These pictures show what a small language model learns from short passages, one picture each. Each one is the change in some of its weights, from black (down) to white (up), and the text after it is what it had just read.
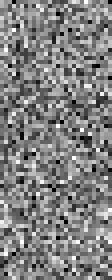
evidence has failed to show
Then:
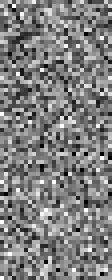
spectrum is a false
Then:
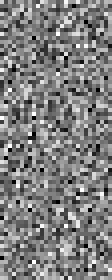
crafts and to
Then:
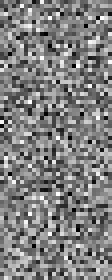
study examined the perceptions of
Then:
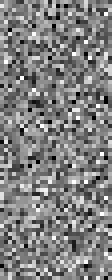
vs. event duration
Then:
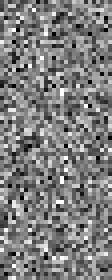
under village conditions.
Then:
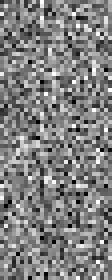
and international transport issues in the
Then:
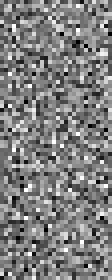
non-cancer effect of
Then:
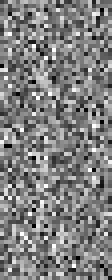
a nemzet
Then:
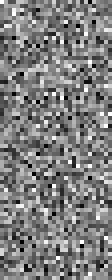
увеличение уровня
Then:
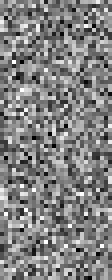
образования в области
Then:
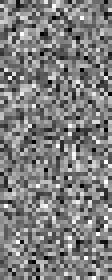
R, Spataro
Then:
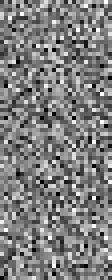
corporation addressed at customers
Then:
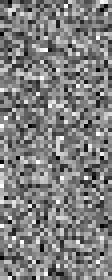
ética individualista, e
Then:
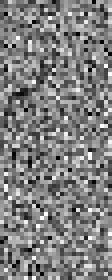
aitab mul aru
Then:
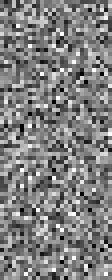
de estudo (50%) com
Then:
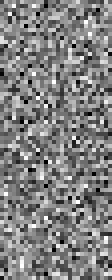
observadas tanto nas fases
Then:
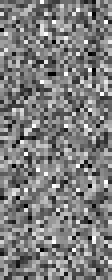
Education in India: In
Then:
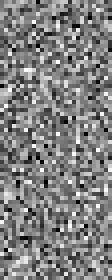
by Sutin and
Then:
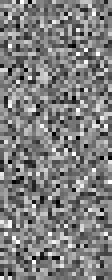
destes últimos 2
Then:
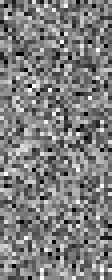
80 academic librarians
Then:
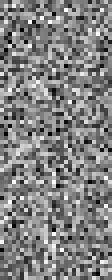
by step while learning subject
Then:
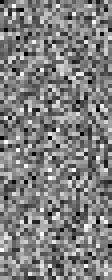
ability to transmit data
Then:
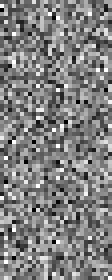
opening strain, shown
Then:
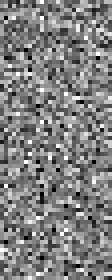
that counter cyber.
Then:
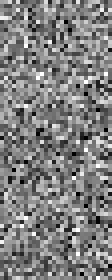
that can be addressed as
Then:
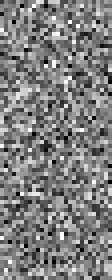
infections. However, its
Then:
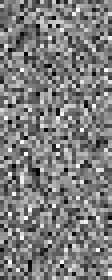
resulting in obtaining new products
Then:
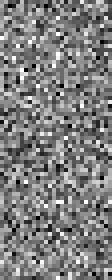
leg spines protrude
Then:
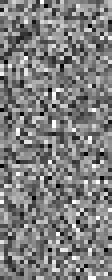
final treatment outcomes were noted
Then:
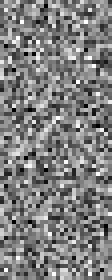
arte como medio para
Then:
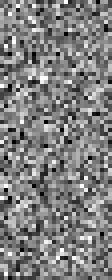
of some resistant rices
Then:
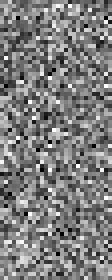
Samadov B.
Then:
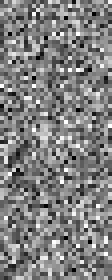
both ankles. In
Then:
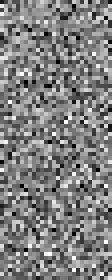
to PICKLE
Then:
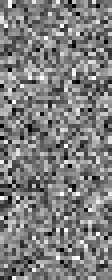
of Materials*. -
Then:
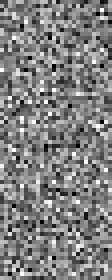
10 original prevalence estimates
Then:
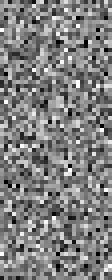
hapa (L x
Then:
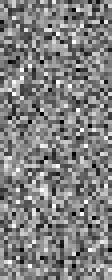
detection ROC study of
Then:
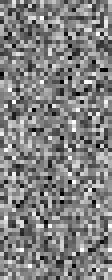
and detection probability of
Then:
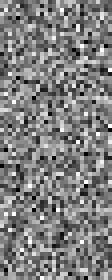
waste disposal. But
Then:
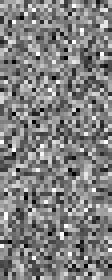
Rights. Available
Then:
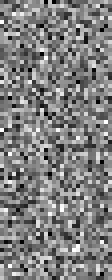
regarded ‘as a direct
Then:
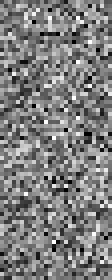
The author applied US conventions
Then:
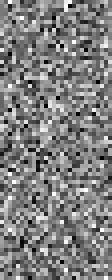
del entramado productivo
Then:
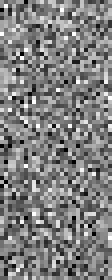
were followed and the collected species
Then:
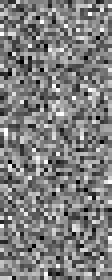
modelado mediante los números
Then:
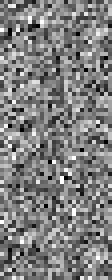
of digitalization. Thus,
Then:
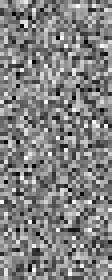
have been obtained using finite
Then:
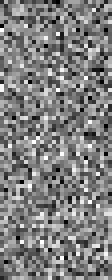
and γ phases have
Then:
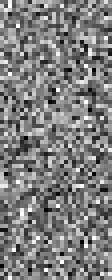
is its gain at frame
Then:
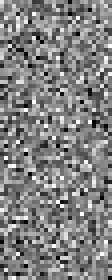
myopia in three
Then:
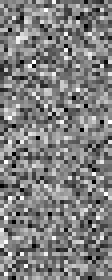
80 percent of its water
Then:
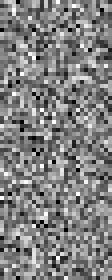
nessas atividades
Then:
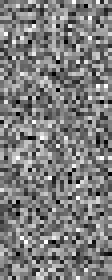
par la spéculation
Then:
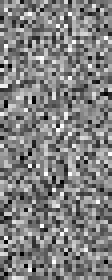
was also obtained by the
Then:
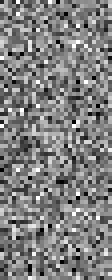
the off-season
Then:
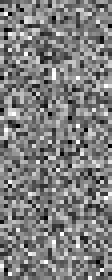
diameter, wheel
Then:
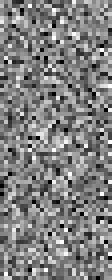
apparatus which places
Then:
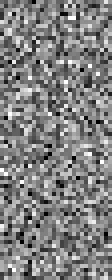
davlat bo'lib olgan
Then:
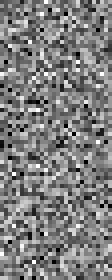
filhos sintomas
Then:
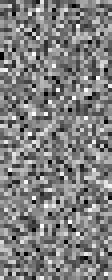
ferramentas em
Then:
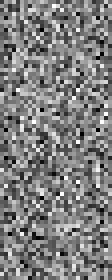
LiftWEC is a
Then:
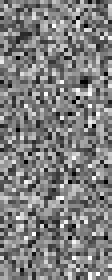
this relation can be divided
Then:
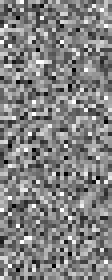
floods caused by the
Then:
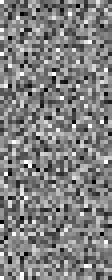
especially in semiarid areas
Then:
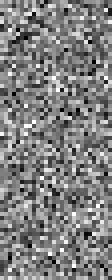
on a competency-based
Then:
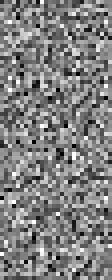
complex and technical courtroom
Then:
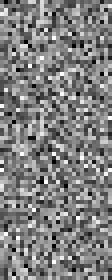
cage design, queen
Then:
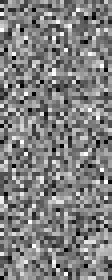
factor in widening the
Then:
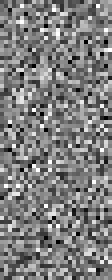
face recognition process poor
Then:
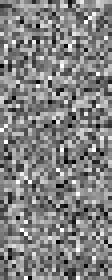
were collected through a standardised
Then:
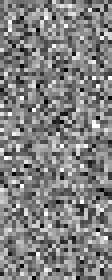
включали более
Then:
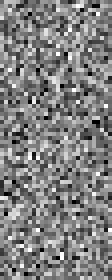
Die empfohlene
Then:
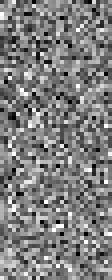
[...] Além disso,
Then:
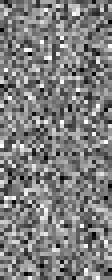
feminino, na
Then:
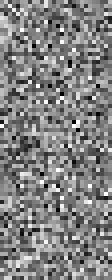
the intestinal flora
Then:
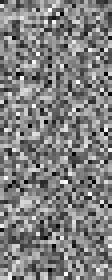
R. MARY
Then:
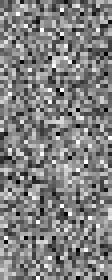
I_b is the
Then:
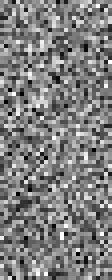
lo observado. Los
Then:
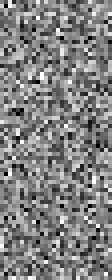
of bandwidth because
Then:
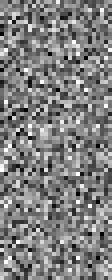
dan andal [12].
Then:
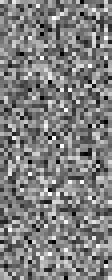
membership fee free association
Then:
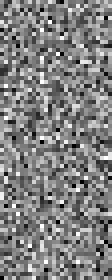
insulator, but
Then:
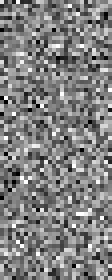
ichidagi patologik
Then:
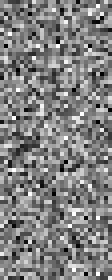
side-lap is
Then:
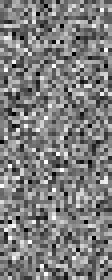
cognitivos más graves y
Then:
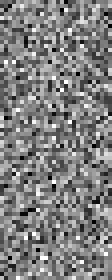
them are discussed. A
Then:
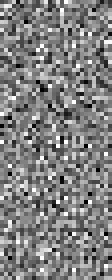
decision trees. C.
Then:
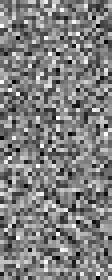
CNNs can not
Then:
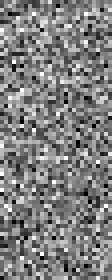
set of canonical
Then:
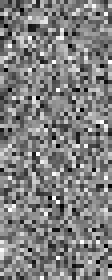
e à proteção das
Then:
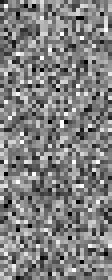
and its motion. This
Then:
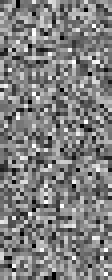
dyes, (ii)
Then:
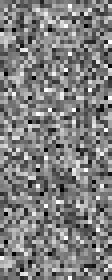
выручки на
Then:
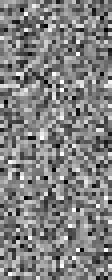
en „accountancy”
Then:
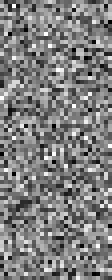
needed to effect the transition to
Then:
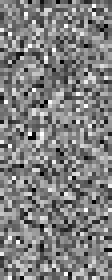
sport inshootlarining
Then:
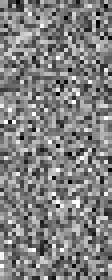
» qui intègre
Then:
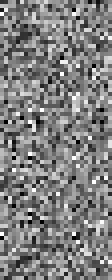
the online sub-group
